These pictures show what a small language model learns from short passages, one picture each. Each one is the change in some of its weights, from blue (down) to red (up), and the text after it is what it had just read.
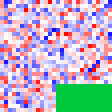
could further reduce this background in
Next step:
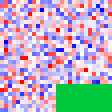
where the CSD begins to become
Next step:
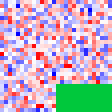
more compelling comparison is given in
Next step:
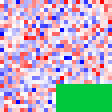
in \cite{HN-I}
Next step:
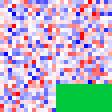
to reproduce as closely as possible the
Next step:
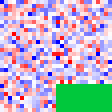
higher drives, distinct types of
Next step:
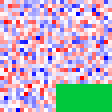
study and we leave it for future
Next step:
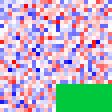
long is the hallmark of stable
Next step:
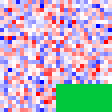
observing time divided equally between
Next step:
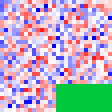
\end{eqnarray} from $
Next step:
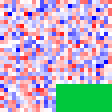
susceptibility, only $g$
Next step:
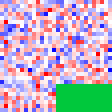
two models in which the magnetic field lines ran
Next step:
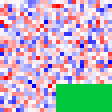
on the quantum Hall plateaux
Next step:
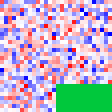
30 years ago Kharchenko
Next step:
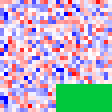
model, the design variable representing
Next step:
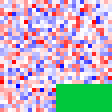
prior to fine-tuning, the
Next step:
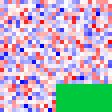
pairs. To alleviate the
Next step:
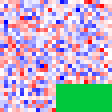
the left and right eigenvectors,
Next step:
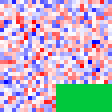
or jam formation. In the meantime
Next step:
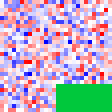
of $J/\psi$ from
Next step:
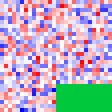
the temperature rise as a internal state
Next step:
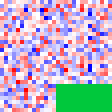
(no annotation / asymmetric
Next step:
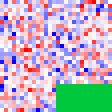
gradient $\Delta S$ over the spatial region
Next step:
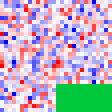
are not many references to the
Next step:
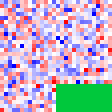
a diagonal matrix with reduced dimension
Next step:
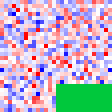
the signal and lead to distinct spectral
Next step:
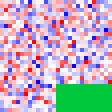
ratio of spin angular momentum to orbital angular momentum
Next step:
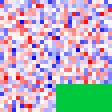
Moreover, we will show that the type of
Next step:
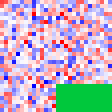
twin of the system is present, the
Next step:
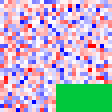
an exponential profile, that typically
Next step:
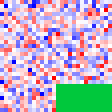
would negate), the focus of the
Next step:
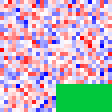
reference fluid simulation.} \item{The
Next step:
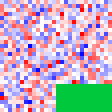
at distances beyond $\sim$ 20
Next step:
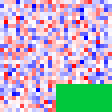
extinction law. In all cases,
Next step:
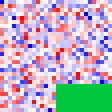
to manipulate electromagnetic
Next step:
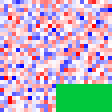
affected by the neighborhood.
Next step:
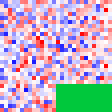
the range of -30° $\leq
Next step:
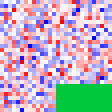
wide range of aberrations.
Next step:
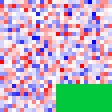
stochastically adds objects with
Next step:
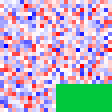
Rohrlich gauge correspond to
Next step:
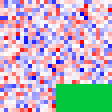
in different geometric models of Finsler
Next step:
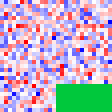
parameter can be generated by external magnetic fields and
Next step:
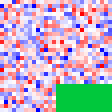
One week of hourly data
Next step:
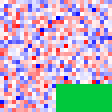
content for estate management and
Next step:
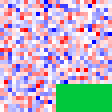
however, these states are again significantly
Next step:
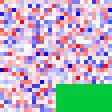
19, 20] proposed a simple
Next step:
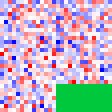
the percentage of HR measurement
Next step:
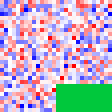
\citenamefont {Yu}, \citenamefont
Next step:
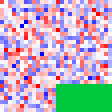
probability domain (mapped to scaled
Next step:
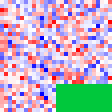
ferroelectricity at
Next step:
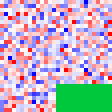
we can easily map the trace
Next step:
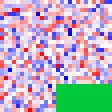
in their sample of local galaxies are as large
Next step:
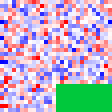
equation satisfies Fuchs' theorem
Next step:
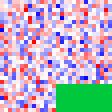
selected waveforms were then used for each
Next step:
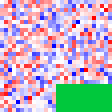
\begin{abstract} Superconducting
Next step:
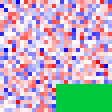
on math. In: Proc.
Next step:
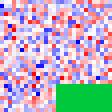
OED and discusses its distributed
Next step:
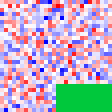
I error is controlled as well as its
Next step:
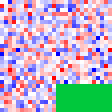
constrain the redshifts of these
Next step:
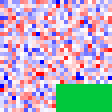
the decrease in curvature energy due
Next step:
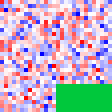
only through low-order Fourier
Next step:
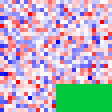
the center of the plasma cross
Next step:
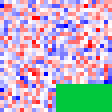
Figure 10.} \end{figure}
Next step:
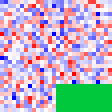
given potentials of interest. Furthermore we
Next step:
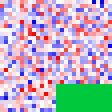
\vert \leq \Vert
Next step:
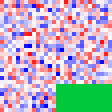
requirement of $i$ going into
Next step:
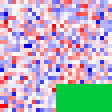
again leads to $T(k)\leq
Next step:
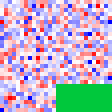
monoidal preservation of the
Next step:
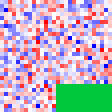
obtained an in-plane
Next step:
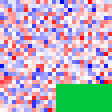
at the final time step, and
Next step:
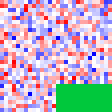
theory to the topological expansion of some string
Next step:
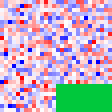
$ bounded by $1$. Note that
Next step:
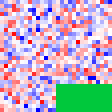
of a general heat engine has been
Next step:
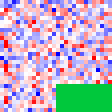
two of the early radiation particles and
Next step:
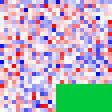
highest energy barrier exists,
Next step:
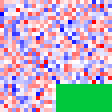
and for the BBGKY
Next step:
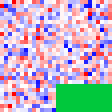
%As such, the investigators within the
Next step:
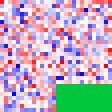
function pairs $P_\pm$ and
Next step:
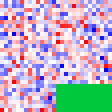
in the extreme case where there are no
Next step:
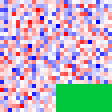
from dust (which lies much above
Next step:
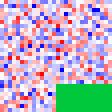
factors, from variability in environmental conditions
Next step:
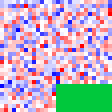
significant apsidal motion with period of
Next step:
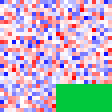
to the matter effect. Hence they are
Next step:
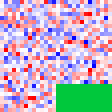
of injection and the potential region,
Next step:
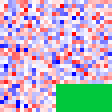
reminiscent of log-$T$
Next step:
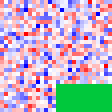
isotropic. However, in QCD the
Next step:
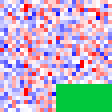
correspond to the sample obtained after heating to
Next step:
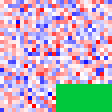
for the orthorhombic
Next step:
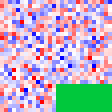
of quark and gluon jets at
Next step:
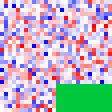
literature. In each case, the
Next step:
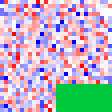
nominal wavelengths centered at
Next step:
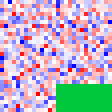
hole X--ray binaries. The only
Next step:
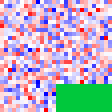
while still maintaining $\phi =
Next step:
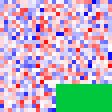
formulation mathématique
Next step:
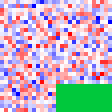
Malicious Activity
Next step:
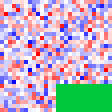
rotation at large radii, and the
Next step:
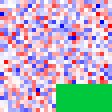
a few thousand square degrees;
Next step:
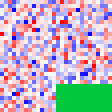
has an interior of size $m$,
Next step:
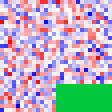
report the first measurement of the
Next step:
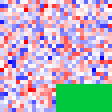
the heart of \cite{ass}),
